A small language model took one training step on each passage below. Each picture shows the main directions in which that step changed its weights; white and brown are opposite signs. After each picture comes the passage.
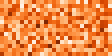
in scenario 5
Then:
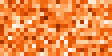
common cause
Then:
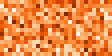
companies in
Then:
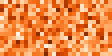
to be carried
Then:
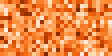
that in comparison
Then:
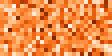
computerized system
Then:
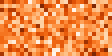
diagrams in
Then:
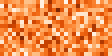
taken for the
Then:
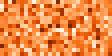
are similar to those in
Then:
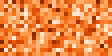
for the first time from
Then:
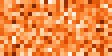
narrow optical
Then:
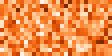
while remaining 57
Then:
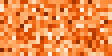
society and
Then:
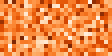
into account the different
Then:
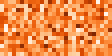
to rank
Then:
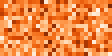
X and Y direction
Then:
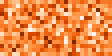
q \sim
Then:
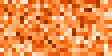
effective and representative
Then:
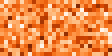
age, and this
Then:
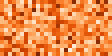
of the compressor
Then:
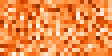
ponds have been
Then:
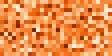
also the most important
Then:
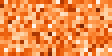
plant was using since
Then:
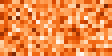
The TBT
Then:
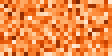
overstates the
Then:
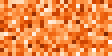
the path integral
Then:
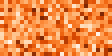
snow cover
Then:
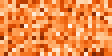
reformulated in the
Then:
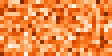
(similar to
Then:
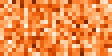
and the water,
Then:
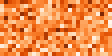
Lemma 1 to
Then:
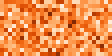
for lung
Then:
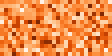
remains well approximated
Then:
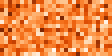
produce about
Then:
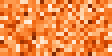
with either only
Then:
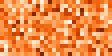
make independent
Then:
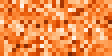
in the case of small
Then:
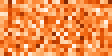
For the core level
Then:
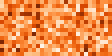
that reside in a
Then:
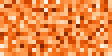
scales to be
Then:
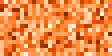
were $n$ is
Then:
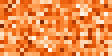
rescaling that is
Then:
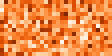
learning from previously
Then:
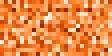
features that are
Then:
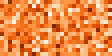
underground to
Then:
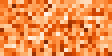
stronger identifier
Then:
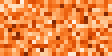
cars beyond
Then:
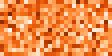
outside the
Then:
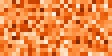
the number density and
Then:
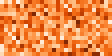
these combinations is
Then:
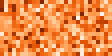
have been widely
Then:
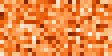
consumers face
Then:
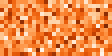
their equivalence
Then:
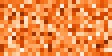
higher for a given
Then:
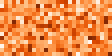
changes in network.
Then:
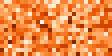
Based on data from
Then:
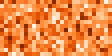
modifiers have
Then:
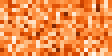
agreement in the
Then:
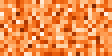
septal defect
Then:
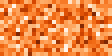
(left vertical
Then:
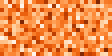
their TE performance are
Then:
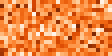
particular, it would be
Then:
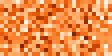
effective paraxial
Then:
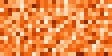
Case #2
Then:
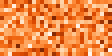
of academic
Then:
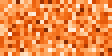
the pumping
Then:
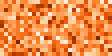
a reliable measure
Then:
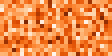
there could be additional
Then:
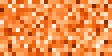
other ratings
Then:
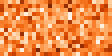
the line detection
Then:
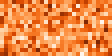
by a set of parameters
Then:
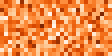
based on the characters
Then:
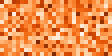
gram negative
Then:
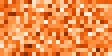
sharing are.
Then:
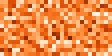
states are degenerate
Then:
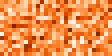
simulations. These
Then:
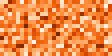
linked to
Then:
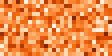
to reconcile
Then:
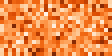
of dust particles
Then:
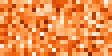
set of soft
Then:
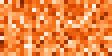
measurement. It should
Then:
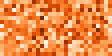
revision of the
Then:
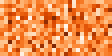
the gapless
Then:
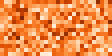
SST was more
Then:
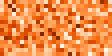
these modes is
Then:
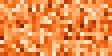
concluded that the
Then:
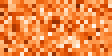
in the statute
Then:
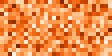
of Computer
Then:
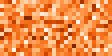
question. The
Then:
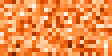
right detector
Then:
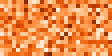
rise their operation
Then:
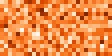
edge deletion
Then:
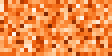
sensor which may
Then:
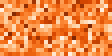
types of errors
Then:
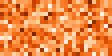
first discussed in
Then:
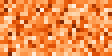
no less important for
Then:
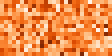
are maximally
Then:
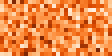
is any relationship
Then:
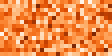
variable have a
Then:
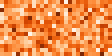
structure. That
